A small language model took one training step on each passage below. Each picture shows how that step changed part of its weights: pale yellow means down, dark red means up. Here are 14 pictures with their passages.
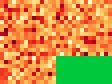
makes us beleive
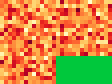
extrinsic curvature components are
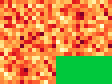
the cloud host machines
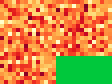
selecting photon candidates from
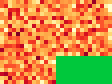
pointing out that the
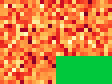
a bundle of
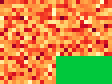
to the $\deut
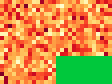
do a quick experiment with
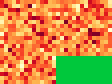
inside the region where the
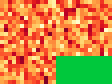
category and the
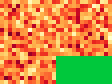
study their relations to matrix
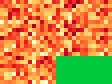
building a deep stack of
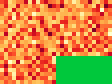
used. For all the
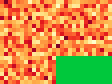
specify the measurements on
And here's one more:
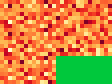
m\right) =
